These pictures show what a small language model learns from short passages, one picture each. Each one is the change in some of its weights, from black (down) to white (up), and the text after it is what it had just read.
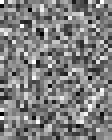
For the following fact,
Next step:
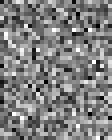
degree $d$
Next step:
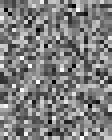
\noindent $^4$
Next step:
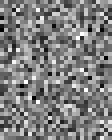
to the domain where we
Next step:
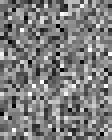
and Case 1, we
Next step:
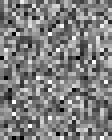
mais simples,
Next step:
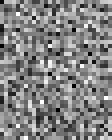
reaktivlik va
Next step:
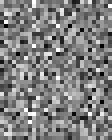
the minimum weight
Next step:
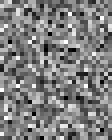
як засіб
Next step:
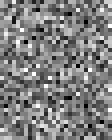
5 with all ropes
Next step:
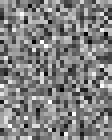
such that a link
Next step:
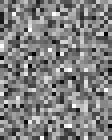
an immediate
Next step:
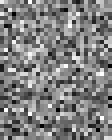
brevet de
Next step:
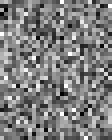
While we have
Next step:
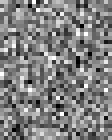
Theorem~$1$ in
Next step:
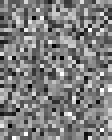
at the next time
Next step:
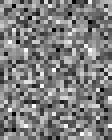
inisiasi dari
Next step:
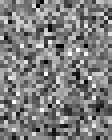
Finalmente, se
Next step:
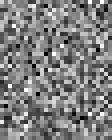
of the congruence
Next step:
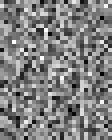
We consider Hecke
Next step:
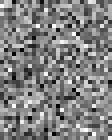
Крыма в
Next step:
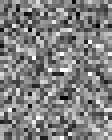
decompositions of
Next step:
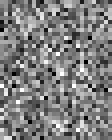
nas políticas
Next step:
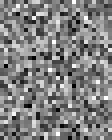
Baker, M.
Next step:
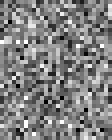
fiecare parte
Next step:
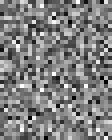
along the material
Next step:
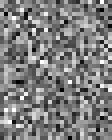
we derive a closed
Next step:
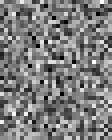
of local configurations
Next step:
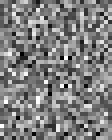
a position that an
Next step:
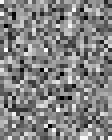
wreath product
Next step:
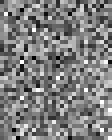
optimally close to
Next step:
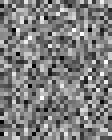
the volume form
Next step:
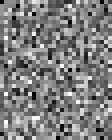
diálogo com a
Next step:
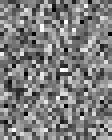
and Behavior
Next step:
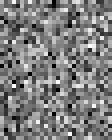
b. 4-sinf
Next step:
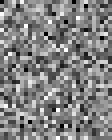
tame knot is an
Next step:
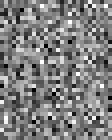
polygon equal
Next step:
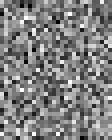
we mean maps to
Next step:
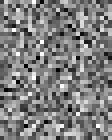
will construct a map
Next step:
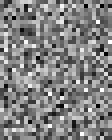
Penjelasan yang
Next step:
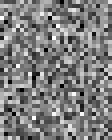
ish usuli
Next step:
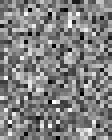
blowing up of
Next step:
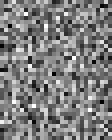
consisting of a
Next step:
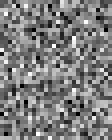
Principles and
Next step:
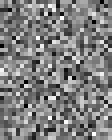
to estimate of the
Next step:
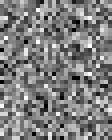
\quad \text{ for
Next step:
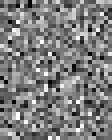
result for the ${\mathbb
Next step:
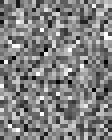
additional memory
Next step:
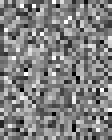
strictly positive
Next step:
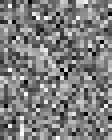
tazyiq va
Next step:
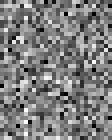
harmonic map
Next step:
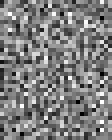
following formula for the
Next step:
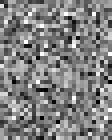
{\em strict}
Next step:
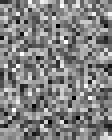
artikel secara
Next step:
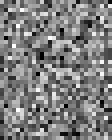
shown (again
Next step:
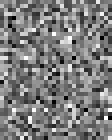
exists a unitary operator
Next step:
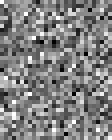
\] In both
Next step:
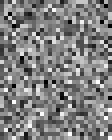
como los vicios,
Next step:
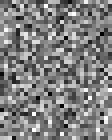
des Projekts
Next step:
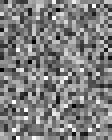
doing it, let's
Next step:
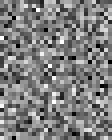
& \textrm{if
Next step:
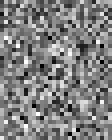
can be directly
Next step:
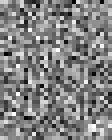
points will rarely
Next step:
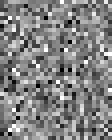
ega kadrlar
